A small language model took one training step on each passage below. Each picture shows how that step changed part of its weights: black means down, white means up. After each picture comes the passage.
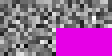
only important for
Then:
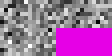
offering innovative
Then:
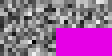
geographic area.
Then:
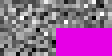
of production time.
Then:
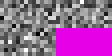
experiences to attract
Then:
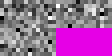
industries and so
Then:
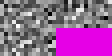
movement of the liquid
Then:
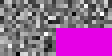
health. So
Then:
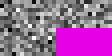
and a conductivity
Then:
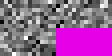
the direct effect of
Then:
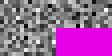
the following areas:
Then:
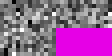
contributed extra
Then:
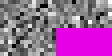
Conc. of
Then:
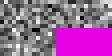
the yield of
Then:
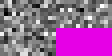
compensate for
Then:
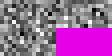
communication has been an
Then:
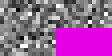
companies listed on
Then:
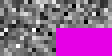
which the tin
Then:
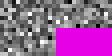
past 13 years.
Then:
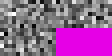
‘apart from
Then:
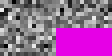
implicated as
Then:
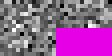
pipeline was
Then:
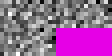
Regression. The
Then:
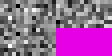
on graphs under
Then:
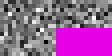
most stable)
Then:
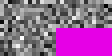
the path to the
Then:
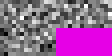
of the plant.
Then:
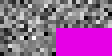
it was shown that
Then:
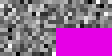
and regulation at
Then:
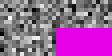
central mission for
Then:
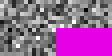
on the Right
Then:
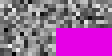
and suggestions,
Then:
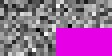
oil and water
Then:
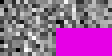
one cluster
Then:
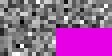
become popular among
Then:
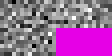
after evaluating several
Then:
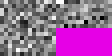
take into account
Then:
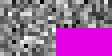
Regularly add
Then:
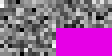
such as:
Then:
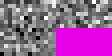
continent of
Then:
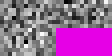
protocol. While
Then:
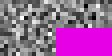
of round
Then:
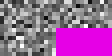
being used in the
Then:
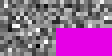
enhance sustainability.
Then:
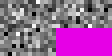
are thought to represent
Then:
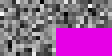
International Atomic
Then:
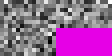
according to processes or
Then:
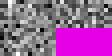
the aroma
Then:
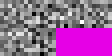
in children across
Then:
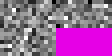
for analyzing income
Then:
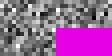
and the communist
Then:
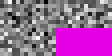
of golden
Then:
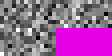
activities they partake
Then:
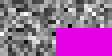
density, and
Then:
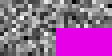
of risk control,
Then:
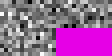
The reason behind
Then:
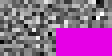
in the study.
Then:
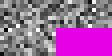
studies have suggested
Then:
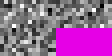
viscosities must
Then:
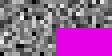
apparent increase of
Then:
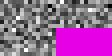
the detection,
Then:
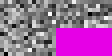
e_j is
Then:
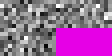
and Innovation
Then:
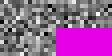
the fracture
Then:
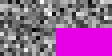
be spent on
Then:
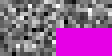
of economic growth,
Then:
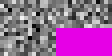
Summation Table
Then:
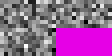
have expanded
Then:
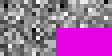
are suffering from
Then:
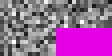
in equation 4.
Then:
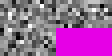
It also creates
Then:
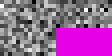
in Asian population
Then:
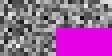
during the start of
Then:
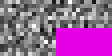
role. Tables
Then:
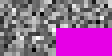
for the first time
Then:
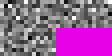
to protect the
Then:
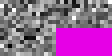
and the number of
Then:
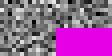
near the
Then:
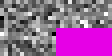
essence, but
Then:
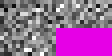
low vaccination
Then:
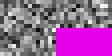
they may be
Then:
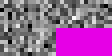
the mortality but
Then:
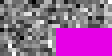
samples produced with the
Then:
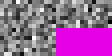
Image 2
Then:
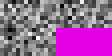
to local or
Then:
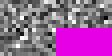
of the feature
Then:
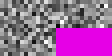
in Public
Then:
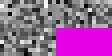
exists a graph
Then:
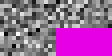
interactive ways to
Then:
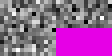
is valued for
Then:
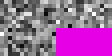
layer, and its
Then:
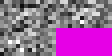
correctly identified by
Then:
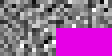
use of short
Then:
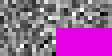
influence of the media
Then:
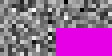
averaged and
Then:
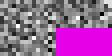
intervention of a
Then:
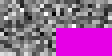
mark represents an input
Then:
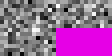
this research and
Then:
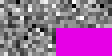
Annals of
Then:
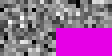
iron requires energy
